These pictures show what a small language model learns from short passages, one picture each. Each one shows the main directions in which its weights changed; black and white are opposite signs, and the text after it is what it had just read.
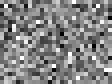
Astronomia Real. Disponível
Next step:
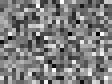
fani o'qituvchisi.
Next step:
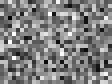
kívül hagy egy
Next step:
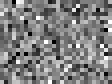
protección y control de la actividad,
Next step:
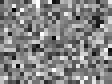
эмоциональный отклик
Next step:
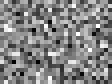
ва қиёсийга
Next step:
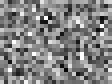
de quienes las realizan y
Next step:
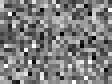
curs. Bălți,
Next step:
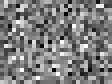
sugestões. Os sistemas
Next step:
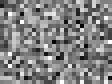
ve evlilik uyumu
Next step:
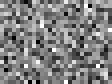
samarali foydalanish Har qanday fanni
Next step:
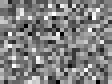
ini dilakukan agar memberi
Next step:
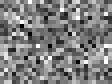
una relación directa entre la presencia
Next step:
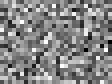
а также вероятности
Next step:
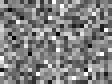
Изучение влияния
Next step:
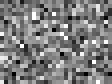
6. Abdunazarov E.
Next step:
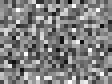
невичерпними, що у
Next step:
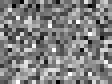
introduction of the rating system of
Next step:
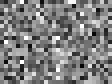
'cambio conceptual'
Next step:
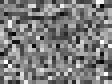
Türkiye, kendi
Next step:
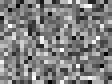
левому берегу
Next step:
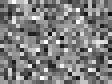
pouco em silêncio a
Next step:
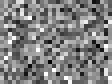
necesario que el maestro
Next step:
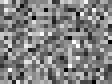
vez terminado el desarrollo del sistema
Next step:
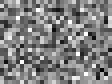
PDA, incluyendo los
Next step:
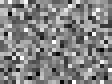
гг. Если рассматривать
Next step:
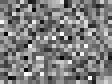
(2010) An overview on
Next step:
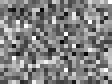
mavjud, hujayra
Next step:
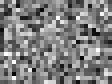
призвело до
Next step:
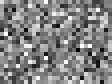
(IV) de 3 de
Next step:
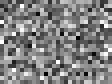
with the other countries'
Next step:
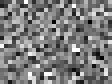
на две составные части:
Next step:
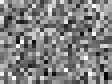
e desenvolvam uma comunidade e mundo
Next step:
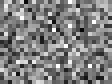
los profesores y los estudiantes
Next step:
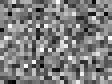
оказывается лишь
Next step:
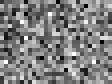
Biroq jadidchilik
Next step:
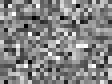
pensamento, constelações de
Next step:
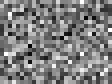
(2015) argumenta que
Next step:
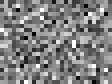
тільки за умови, коли
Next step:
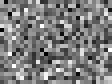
ekologik ongni shakllantirish orqali
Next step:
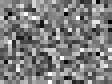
imprimer une épistémè
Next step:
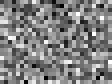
United Nations Economic
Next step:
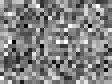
toxicidade, usos e
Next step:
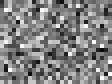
припинення діянь, що
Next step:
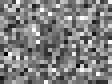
року. Його
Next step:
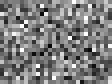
pluviais, através do
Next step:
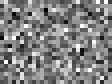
familiares também é apontada como
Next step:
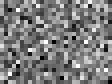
равномерное участие
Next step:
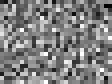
ilmiy va amaliy ahamiyatini yanada
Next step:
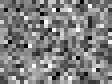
rhythmic pattern as
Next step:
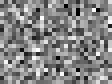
metod, tizim, tamoyil,
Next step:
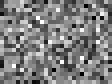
mais fáceis de
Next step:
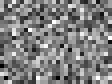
стратегического управления в
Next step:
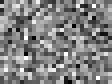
Cu Zn Воронежский
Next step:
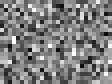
ARTICLE INFO
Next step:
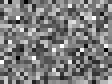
mengajar mahasiswa
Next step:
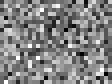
були спрямовані на
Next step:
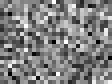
de notre Constitution est plus
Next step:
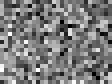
музейлар, театр
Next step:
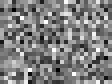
quality and effective classes
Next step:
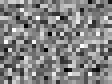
nariz del bebé - Es
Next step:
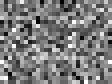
să sufere anumite
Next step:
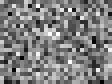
don ekinlari orasida yuqori
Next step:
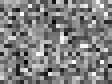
тому що виключаються витрати
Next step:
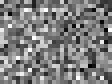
ai componenti, alle procedure
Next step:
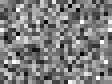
un valioso documento como
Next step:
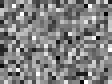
level, career, working
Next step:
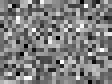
descobriu como função estatal
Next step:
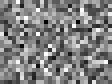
und erteilte)
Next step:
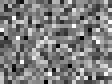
частина доробку
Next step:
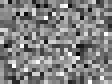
eles vêm suprir
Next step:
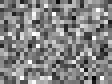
с. 6. Кругляк
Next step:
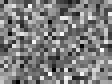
acabó. Osté
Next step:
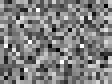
JACKSON, J.,
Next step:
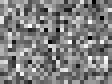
que conduzcan a la solución
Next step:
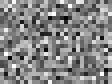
biasanya berkaitan dengan
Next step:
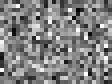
help communities recover
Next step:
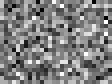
воситаларига ва 2021 йил
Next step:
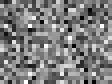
*город*, *плен*
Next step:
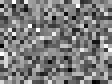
institutlarining ekspertlari
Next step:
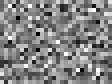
zu erkunden, was
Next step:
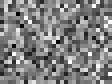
and trends in mainland
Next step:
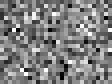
dan. J.M.
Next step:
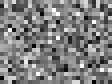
Asteraceae oilasi
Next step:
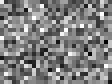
por patógenos y virus
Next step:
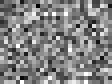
2. Pilot Study
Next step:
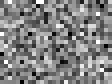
Për shkak të
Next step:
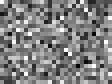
como el pinche, el
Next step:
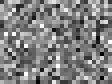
tecnologias e trabalhar com alunos de
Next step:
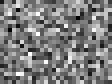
Дыхательные пути
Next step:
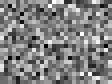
kinerja organisasi
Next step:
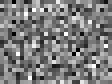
ta’lim, startap.
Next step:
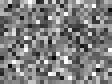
se entienden directamente con el
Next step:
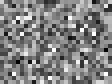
also presents geopolitical
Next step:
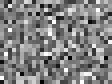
maqolasi*. 4-iyun
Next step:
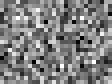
de champs à forte
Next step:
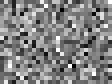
Н.И. Восток и
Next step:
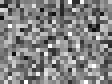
правило, заложенное
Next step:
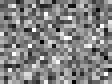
клоње. ♦
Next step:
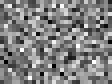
Ці пацієнтки
